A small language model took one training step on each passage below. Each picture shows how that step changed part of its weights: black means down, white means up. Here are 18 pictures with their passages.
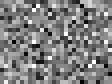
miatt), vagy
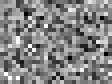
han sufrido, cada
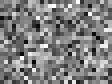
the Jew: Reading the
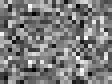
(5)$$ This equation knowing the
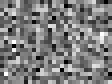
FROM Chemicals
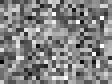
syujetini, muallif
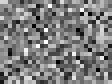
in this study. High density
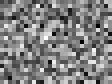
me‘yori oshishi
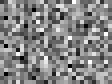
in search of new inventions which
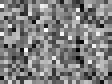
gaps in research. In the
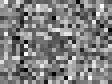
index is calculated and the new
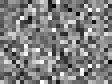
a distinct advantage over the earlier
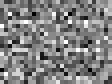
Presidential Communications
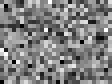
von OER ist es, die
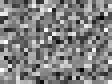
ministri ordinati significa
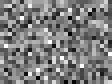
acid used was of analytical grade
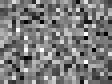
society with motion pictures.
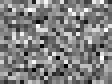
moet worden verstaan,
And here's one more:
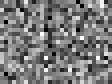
study was conducted in two phases.
